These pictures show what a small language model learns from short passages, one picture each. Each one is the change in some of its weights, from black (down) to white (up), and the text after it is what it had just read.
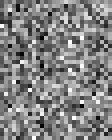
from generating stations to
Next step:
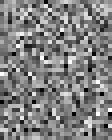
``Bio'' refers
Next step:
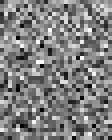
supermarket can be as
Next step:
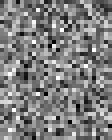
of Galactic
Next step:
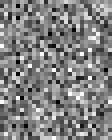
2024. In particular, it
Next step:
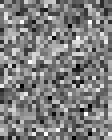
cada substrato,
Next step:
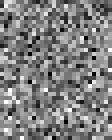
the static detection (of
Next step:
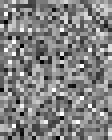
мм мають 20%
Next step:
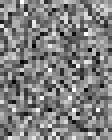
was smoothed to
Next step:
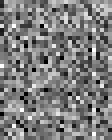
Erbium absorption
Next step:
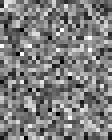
the order of the square
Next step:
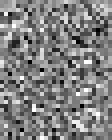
Data was analyzed using
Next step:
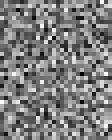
and nucleon occur
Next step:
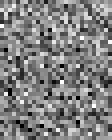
species. This can result in
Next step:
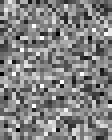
date: Feb
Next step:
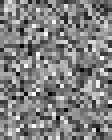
diye bazı
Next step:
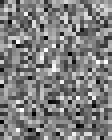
can be found in diverse
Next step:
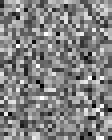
San Pedro
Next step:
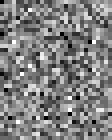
uniform allocation
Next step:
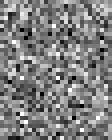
method on simulated samples and
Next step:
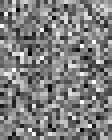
temperature and at lower flow
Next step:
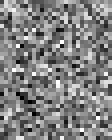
different duties in the
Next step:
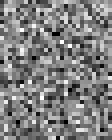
damaging temperatures had
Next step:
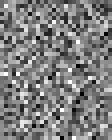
sovereign state –
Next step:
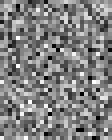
by three collective management
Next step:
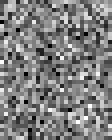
per cent accuracy and
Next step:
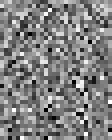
\end{equation} where
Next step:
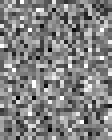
(6) drops
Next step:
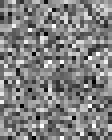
We have $$r =
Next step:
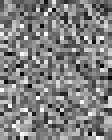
and learning environment stimulation.
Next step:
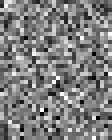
the oldest was
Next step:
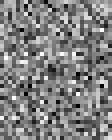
whose impact on proton
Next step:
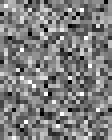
neutrino ``spin
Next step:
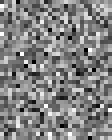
often even subsequently in
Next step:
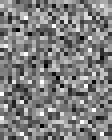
{The value of analyzed
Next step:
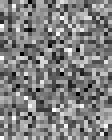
role of biomass
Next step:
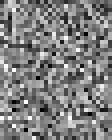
classification techniques. Elastic
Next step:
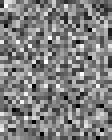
the present strong coupling study
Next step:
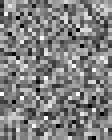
long pairs are more effective
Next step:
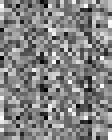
G, Nasr
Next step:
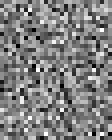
erheblich von
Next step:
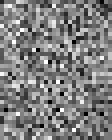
de questionários a
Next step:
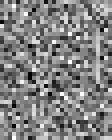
effect. The effect at
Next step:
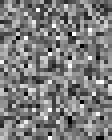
of class probabilities allows
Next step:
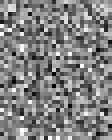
outcome following major lower
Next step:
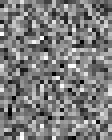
is organized as follows.
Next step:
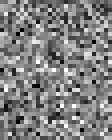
given the integer nature of
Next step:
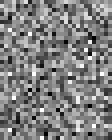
possibly due to these
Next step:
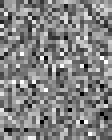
previous work [4], in
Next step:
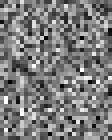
is set as 5.5
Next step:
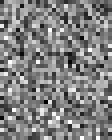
hatched area approaches
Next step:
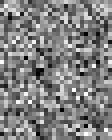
some type of correspondence between
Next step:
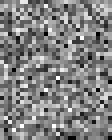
clear procedures for investigating
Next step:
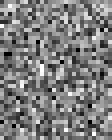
monitor the sky for
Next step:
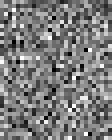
на корнях
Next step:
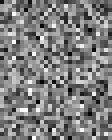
on acoustic characteristics like
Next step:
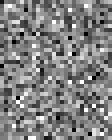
de zgn.
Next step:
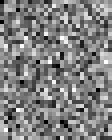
in their study of 135
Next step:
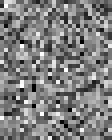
the computational cost for
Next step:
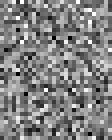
answers were more
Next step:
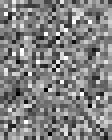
речь идет
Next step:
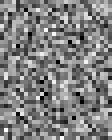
without stunning.
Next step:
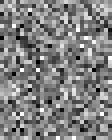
alternative paths in each
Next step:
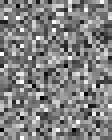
(FCT) is
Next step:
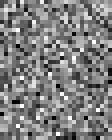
has a hydrodynamic
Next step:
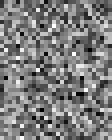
of technology. Many
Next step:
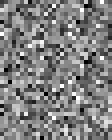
as well. Given
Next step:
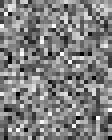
patient samples turned
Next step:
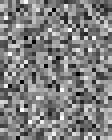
than unleaded
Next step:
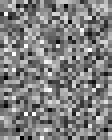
mais cuidadosa da
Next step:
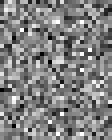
dus de grenzen
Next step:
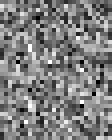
between segmentations of the
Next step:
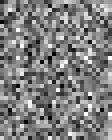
at 0.05 level of
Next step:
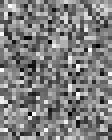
language processing and vision
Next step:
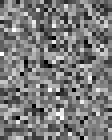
of the Russian
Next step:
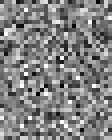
the logistic map
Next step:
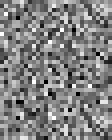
6 olmak üzere
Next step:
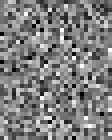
$\partial U \leftarrow
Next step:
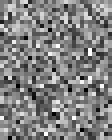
type of substitution
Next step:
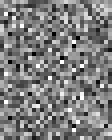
в других
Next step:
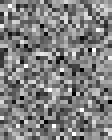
entre mulheres.
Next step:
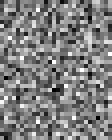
for the epoxy
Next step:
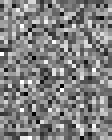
world is not':
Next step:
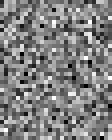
arcade. II
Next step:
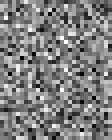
than the other two values.
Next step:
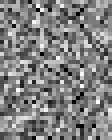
queer theorist
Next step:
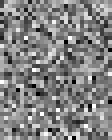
an möglichst
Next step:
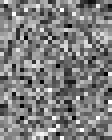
based on fabrication
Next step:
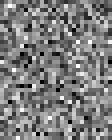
or zooming on
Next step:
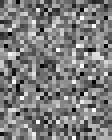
of two Higgs
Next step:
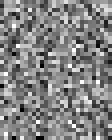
Natural Language
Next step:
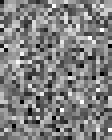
fibers) and were
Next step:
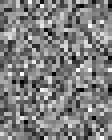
more Poissonian
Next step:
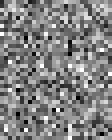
participantes, que dan
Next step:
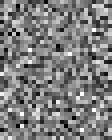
by the Medjerda
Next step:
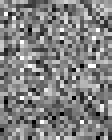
в институте
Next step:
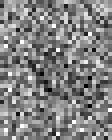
case of zero phase shift
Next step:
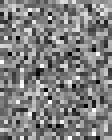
statistical correlation between the
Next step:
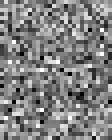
results, while Raman
